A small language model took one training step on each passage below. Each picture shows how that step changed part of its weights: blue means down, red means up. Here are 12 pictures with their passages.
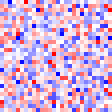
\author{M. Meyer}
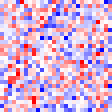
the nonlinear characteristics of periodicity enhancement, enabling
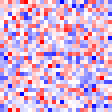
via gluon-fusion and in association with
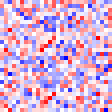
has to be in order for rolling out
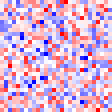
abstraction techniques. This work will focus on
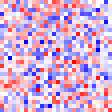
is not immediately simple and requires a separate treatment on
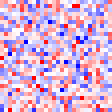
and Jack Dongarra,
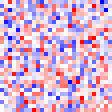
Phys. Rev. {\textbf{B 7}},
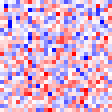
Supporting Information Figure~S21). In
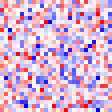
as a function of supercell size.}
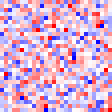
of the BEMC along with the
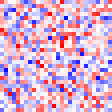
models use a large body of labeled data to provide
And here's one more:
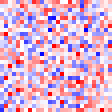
along with the primary task regularizes the learning process
